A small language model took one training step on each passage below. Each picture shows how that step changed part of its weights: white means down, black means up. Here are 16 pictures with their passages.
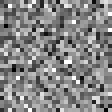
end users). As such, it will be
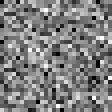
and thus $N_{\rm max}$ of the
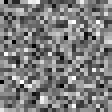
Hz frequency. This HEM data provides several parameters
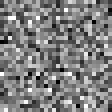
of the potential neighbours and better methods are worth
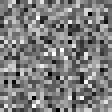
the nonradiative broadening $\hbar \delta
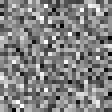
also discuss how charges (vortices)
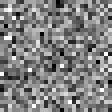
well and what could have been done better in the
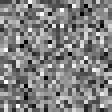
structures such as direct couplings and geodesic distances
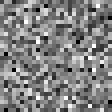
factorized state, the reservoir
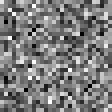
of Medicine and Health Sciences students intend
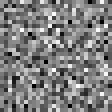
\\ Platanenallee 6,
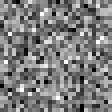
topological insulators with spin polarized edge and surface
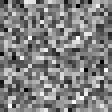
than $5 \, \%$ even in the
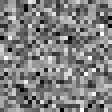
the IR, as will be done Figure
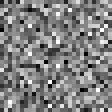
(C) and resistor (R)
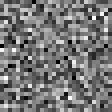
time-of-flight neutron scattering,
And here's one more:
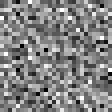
user with several applications or software tools that are
